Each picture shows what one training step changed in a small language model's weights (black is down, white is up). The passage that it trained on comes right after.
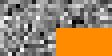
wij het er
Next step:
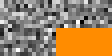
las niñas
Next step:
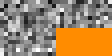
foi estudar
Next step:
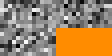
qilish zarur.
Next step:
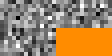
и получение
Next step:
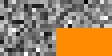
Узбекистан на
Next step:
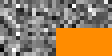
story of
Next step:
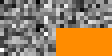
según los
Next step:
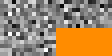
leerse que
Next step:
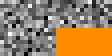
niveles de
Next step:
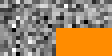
il modello di
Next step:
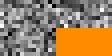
serem locais
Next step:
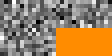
motivo alguno
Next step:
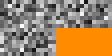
an. Die
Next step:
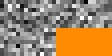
саду є
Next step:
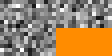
lo anterior
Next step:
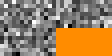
No ¿El
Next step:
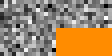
такі як
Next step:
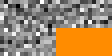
8 оyi
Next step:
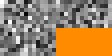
bir mamlakat
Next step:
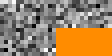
interatividade e
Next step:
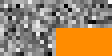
% dan kamni
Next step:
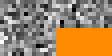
expressa nos
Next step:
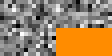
de los años
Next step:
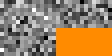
el nacimiento
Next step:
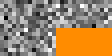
the creation of
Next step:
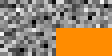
привести к
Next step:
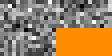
adirlarini tur
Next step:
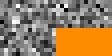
Head of the
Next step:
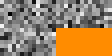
need to
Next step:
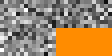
era forte
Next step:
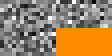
berishi mumkin.
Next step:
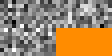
une expertise
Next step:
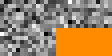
yön veren
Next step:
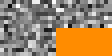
tot - niet
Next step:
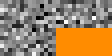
a large
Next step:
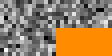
the principal
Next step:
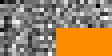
spór z
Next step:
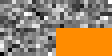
para organizar
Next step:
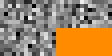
ishlarini ham
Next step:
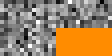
bo'yicha muhim
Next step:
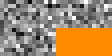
дело не
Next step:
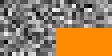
moderna, mas
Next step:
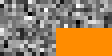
y á sus
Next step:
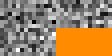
é e sua
